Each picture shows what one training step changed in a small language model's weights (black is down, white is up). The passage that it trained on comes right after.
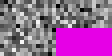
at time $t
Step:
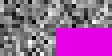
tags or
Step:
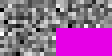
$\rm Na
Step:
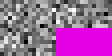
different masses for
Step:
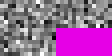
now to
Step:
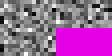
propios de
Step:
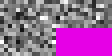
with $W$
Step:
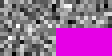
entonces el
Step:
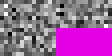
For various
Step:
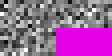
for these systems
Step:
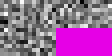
com outras
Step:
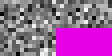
a particular case
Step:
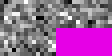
the next
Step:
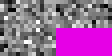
temperature are shown
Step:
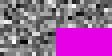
$k \in
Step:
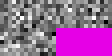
limitation is that
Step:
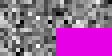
one can find the
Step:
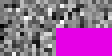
linearity of
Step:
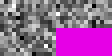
Hall effect
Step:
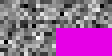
passage through
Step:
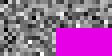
gap varies
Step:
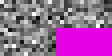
to only one
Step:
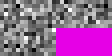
at the value of
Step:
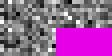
the small number of
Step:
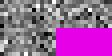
uning har
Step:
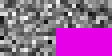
Theorie der
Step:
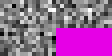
see a real
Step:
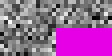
Region 1
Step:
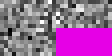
among different
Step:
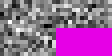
de forma
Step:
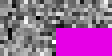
are defined in
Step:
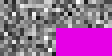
mayoría de
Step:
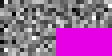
male non
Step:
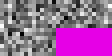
resulting model parameter
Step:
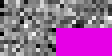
our solution, we
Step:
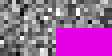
Top 1
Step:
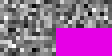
the bulge
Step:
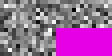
is filled
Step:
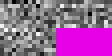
\hline I
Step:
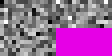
data only. In
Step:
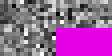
gerar e
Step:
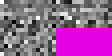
the spectral
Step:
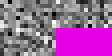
de cada
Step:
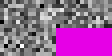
insulating state
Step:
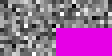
at ambient
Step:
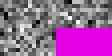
the moments
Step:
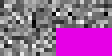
The last
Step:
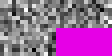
1), where
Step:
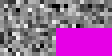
follows that at
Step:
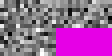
was then cut
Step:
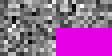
response of
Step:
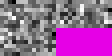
the experiment
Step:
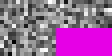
and kernel
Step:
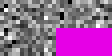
in the limit
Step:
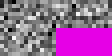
at SPS
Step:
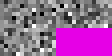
compared to
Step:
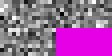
is of the order
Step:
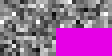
the fact that the
